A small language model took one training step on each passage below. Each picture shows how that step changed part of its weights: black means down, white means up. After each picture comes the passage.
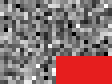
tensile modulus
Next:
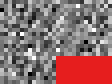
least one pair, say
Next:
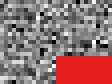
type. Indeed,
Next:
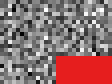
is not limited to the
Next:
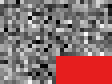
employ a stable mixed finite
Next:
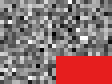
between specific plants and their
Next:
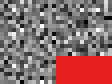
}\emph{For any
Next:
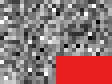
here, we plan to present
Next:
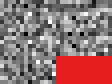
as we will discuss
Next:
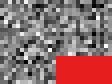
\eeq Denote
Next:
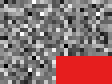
imperative role in
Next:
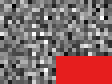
cultural and economic impact of
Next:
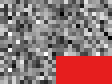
actually also apply to
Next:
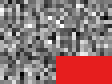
Today, the world
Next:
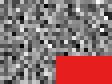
all aspects of the
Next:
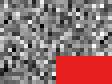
women occurs at the
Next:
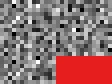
in the solution remains around 4
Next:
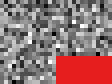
Low Good flow without
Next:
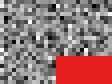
include open circuit
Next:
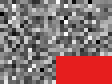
personal characteristics such as
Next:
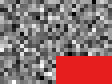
respect the workload of
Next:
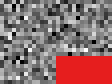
rate and it approaches a value
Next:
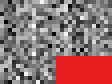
and guidance of
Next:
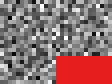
conditions on the Banach
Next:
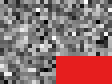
a concrete example.
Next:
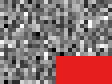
the 21st century
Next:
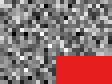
based on its functionality and
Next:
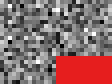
temperature fields in similar building
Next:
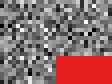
\end{gather*} the
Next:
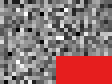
these syndromic
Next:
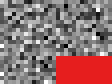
opposite orientation
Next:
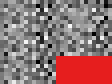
cc c cc
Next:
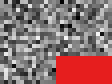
$\rho$ on a standard
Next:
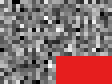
choice --- the space
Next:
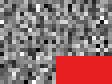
to the best-fit
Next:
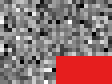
January 2025 contains
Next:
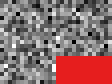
(3 specimens,
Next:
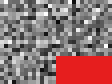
urban environments
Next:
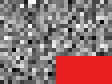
the kernel of the
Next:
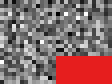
I-131 used and
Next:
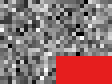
interpretation of it representing
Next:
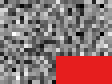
Balmer series corrected
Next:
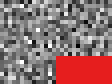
is no natural naming for
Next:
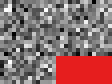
and/or point of view
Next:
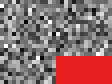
extension to STL that
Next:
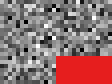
OR probabilities. This
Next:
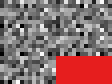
\end{equation} we
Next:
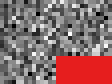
two types of unbounded
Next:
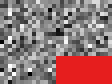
positive real. By taking
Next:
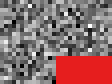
$k$. In case
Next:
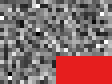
so busy that their
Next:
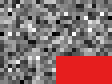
whenever the distribution is clear
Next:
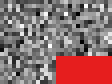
that was defined in the previous
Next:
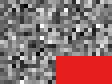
We extend this to the
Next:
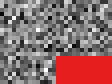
unique minimal element and that
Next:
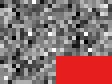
$\Rightarrow$\ \
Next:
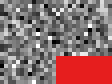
equation of (11), we
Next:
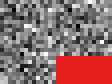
Suppose that $\|
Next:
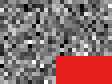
Paper in the areas
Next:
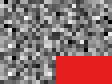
on the values of the
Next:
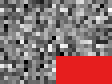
C in concrete from
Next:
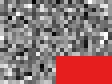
conditions are chosen such that
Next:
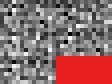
FROM FLAT
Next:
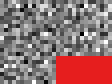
This just means that we are
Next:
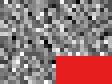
x)\circ y)\circ
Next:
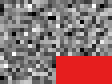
Zinc acetate
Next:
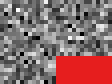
vertices of $G$ with
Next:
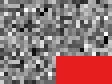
not vice versa.
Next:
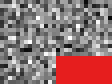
This includes discussing any
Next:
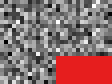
Sales of Mall
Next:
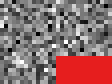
use of long-term
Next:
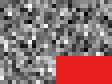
weight $w$ satisfies the
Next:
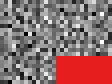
of the operator that maps a
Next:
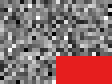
states) complex and high
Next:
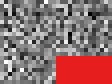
part of daily activities to
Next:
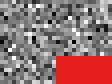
proposed by [8],
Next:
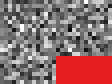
that increasing the number of
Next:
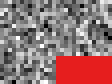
got by taking modulo
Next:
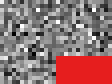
ne fait pas
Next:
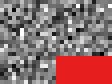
are presented in section 3,
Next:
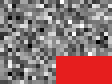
which proves our statement.
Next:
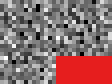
of Newton iterations in
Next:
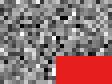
however, the tendency
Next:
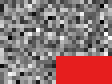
A classic postulate
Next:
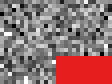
guided Delphi
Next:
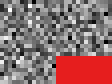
below) and led to
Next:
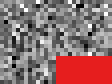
For the proof we shall need
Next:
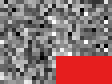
report to Klein on
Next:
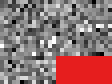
${z \choose
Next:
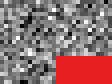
Figure 1 Failure
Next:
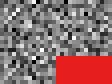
countries A 1-2
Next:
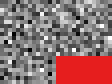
D}$ is fully
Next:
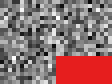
future. For this,
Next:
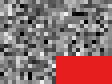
has a convergent
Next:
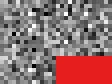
but then altered to
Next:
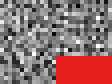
balance is more
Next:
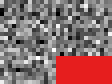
error term outside a set
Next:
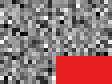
gland; it may also
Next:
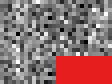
We idealize a
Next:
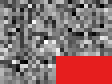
$B_0 \subset
